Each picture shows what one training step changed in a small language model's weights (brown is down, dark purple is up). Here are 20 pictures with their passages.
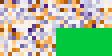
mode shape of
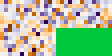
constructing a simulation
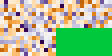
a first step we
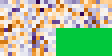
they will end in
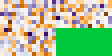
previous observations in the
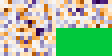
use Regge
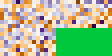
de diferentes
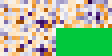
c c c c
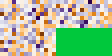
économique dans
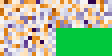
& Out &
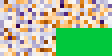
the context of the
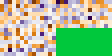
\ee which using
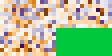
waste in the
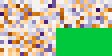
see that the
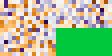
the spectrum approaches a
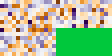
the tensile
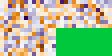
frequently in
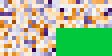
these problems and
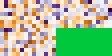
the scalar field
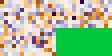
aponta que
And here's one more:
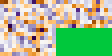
was decreased in
